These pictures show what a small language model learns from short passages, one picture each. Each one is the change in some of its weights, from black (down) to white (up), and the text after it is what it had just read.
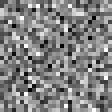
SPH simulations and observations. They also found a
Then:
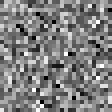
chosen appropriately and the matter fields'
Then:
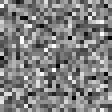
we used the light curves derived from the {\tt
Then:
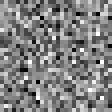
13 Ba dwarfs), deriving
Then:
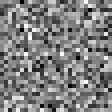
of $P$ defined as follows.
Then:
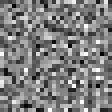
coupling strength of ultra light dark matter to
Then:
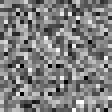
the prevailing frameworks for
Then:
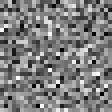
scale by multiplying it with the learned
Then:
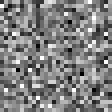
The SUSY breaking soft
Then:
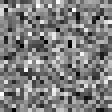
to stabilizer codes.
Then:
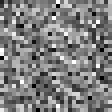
the fundamental and at the subharmonics of
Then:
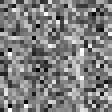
A Cross-National Development of
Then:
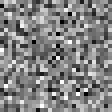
the VHE band alongside late-time
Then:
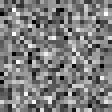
as $\tilde{E}(t)$ for the
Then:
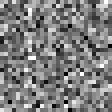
breaking effects. Since the uplifting
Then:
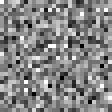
phase, $\lambda$ is the {\em photon
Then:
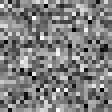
and no logarithmic term is present in
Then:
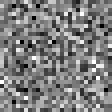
analysis the minimum time needed to reach the
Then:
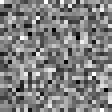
This analysis uses all decay channels for the
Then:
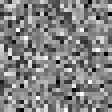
appear in single-$j$ systems
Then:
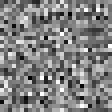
idea is simple: if a node is important
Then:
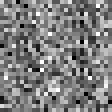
L] - \rho \Delta m^2
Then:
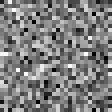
at a higher load when Hydrogen
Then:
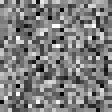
\citenamefont {Anno}, \citenamefont
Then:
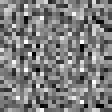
model, process model, and parameter model
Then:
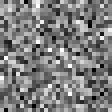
the creation of the instance "Process"
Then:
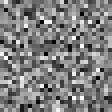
harmful content when paired with the
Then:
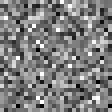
smooth and generically expected to be close to
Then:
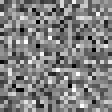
distribution functions. The cumulative distribution function
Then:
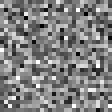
the normalized force distribution, which we assume is constant
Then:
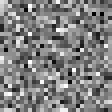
between the very recent Blockchain-based
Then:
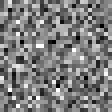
an issue with the MAPE, a
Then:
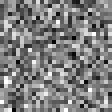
a given threshold. This fact implies an
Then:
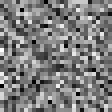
the indirect interactions, it creates
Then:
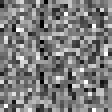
de F\'{\i}sica das
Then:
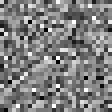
levels, ripples, and so
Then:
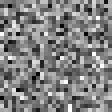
each). This shows that JWST, compared
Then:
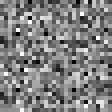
model is still not capable to fully account for
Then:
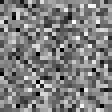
to a different configuration, in which the
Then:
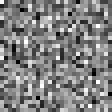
discrete conditional probability distribution as in
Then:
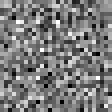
a faint, possibly background object
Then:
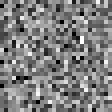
on space–time. Exceptions in some
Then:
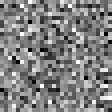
We make use of data provided by the
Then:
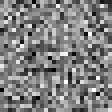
free energy \cite{Brout59}:
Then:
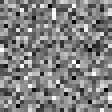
have included the interaction of the spin with the
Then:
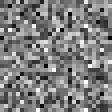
of separation of membranes of 1
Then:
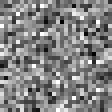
images from the original test set and performing
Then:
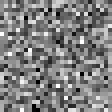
limit. Because the posterior in
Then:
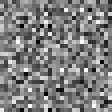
calculation we obtain \begin{align*}
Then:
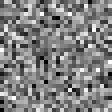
the state-transition model:
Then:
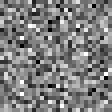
of both maximal EO overlap integral and
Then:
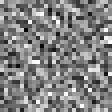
the excluded regions. The gradient of
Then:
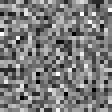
us to search for the special looking
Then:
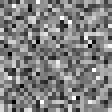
similar to the radio/X-ray correlation
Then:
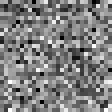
\rangle$ were obtained by reweighting
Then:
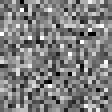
$g$ is analogous to a
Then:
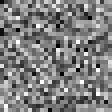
dual-comb system is presented in
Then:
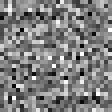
the $N$ cells is called
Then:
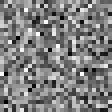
analyze. Moreover, related experiments are costly
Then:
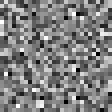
the coupling constants, so that they can be
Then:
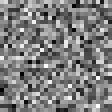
usual the light-cone coordinates are defined
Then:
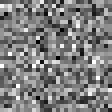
ballast hoppers led to
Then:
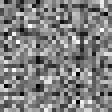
\caption{(color online) The
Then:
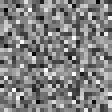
Bayesian nonparametric model
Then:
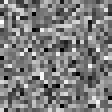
the first action according to policy
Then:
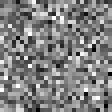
taken from heat reservoir.
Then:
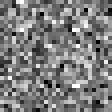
F\'{i}sica de
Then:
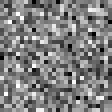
\citealt{Ingram2017}). Other
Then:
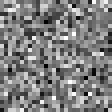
which account for the majority of PL and
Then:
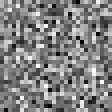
for the selection of OLS,
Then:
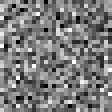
vastly improved fundamental understanding of its
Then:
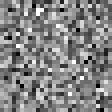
shown in Fig. 3. The topological charge was
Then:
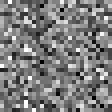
These functions satisfy the following important relations (see
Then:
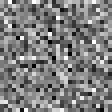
smaller than $qV_{DD}$,
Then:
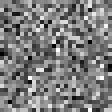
the measured slant depth agrees well
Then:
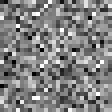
The 68\% confidence level marked.
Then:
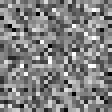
Interdisciplinar y
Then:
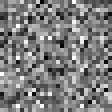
surface charge, then also water particles make the
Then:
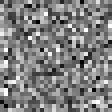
have access to virtually all
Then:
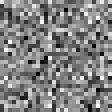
Laboratory of Beam Technology
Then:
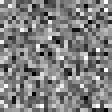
links $(i,j)$ during the
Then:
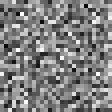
Indeed, our results support this
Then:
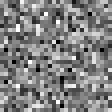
the number of observable bands), and
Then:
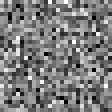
Let us first examine why a standard scaling
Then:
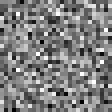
between the edge and bulk channels.
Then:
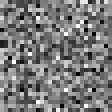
dictates it is valid in any
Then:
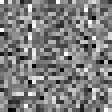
| Siemens 3T Prisma
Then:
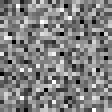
FRW background, \ba &&
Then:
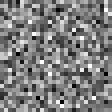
appearance of discontinuities in the
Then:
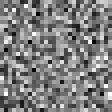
the redshifts of virialization)
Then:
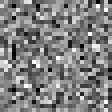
quenched simulation, the spin averaged
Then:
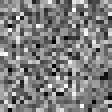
and multi-armed. We therefore
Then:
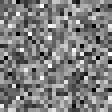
entanglement measure for the pure state $ | \psi
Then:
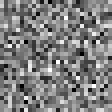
$\alpha_t$ reaches \be
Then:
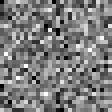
from the following processes. First one has to
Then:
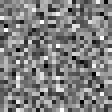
48. The abscissa,
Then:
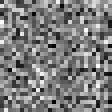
the angle of inclination is greater
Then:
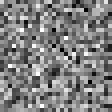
mV). For comparison, from the
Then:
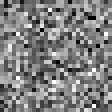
function of applied field $H_i$ along
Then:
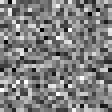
label the in-(out-) going
